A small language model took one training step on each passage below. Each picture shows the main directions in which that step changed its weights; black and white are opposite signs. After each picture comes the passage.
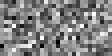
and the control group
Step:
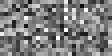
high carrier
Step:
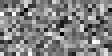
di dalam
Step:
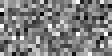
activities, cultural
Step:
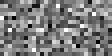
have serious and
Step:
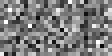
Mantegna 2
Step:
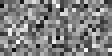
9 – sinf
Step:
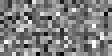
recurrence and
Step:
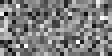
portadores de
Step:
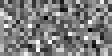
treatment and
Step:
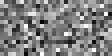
The impact to the
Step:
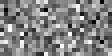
as a result of
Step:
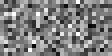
- European
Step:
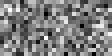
des critères
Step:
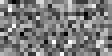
show that INT
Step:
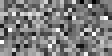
program generation for
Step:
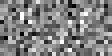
surroundings there
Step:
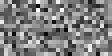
a focus on the
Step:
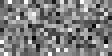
inhibition of
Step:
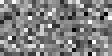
formação continuada
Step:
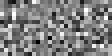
3. Position
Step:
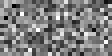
negotiations and
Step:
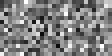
women ($P
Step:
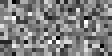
determinado tema,
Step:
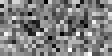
with time, due to
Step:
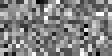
Here is the
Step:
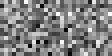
in the form of
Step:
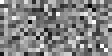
using any of these two
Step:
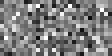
a history of
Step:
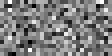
been widely used
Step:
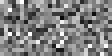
es ihnen
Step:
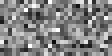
trade term should not
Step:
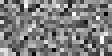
a pattern
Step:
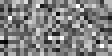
model each party has
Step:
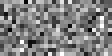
cuando se lo
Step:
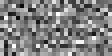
relativo al
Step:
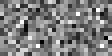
nemen om
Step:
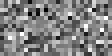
uchun xos
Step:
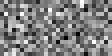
RF parts.
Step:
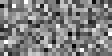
in teaching of
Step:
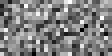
less power -
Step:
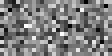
la mancha de
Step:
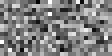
their needs.
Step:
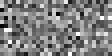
professionals, and
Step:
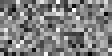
de mijloace
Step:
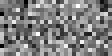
médicales du
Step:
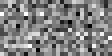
Knowledge and
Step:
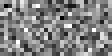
length of the
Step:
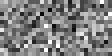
for component
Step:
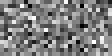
i processi si
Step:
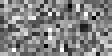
of equations in
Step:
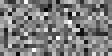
efficace, le
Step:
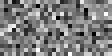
the patients
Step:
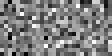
[Version 2
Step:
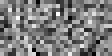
on the border
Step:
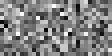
et finalement la
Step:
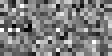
Fungii 1
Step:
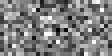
be closed on
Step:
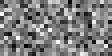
- It scans all
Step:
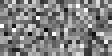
It was very
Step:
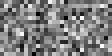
Роман –
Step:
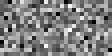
than control group.
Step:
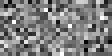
uma tradução
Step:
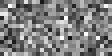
saúde e
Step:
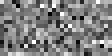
Se negli
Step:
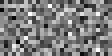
necessary, to
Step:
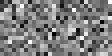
draft. -
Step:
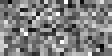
for producing new
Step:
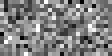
in medium
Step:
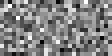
Índice de
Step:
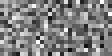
for people of
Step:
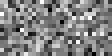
combines data from
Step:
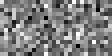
cause various
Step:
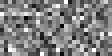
companies in the
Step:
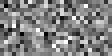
para expandir
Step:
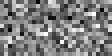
the most important means
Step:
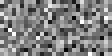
congeners except
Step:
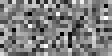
its project was made
